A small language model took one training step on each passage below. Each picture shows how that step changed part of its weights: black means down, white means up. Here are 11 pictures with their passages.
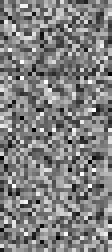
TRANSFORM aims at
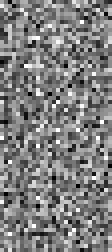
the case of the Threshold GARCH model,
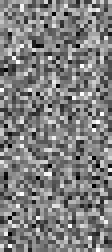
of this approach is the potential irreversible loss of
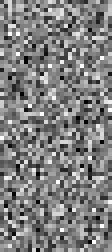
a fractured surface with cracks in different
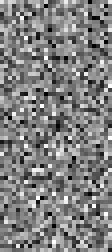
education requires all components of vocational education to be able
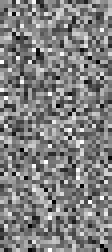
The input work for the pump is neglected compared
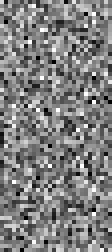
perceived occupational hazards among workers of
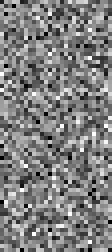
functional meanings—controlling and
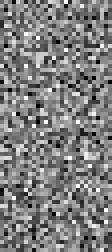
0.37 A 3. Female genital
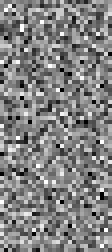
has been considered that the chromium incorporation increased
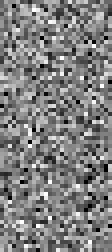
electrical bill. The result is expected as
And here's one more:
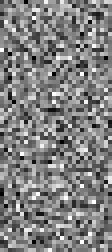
images' spatial regularities and features. We computed this
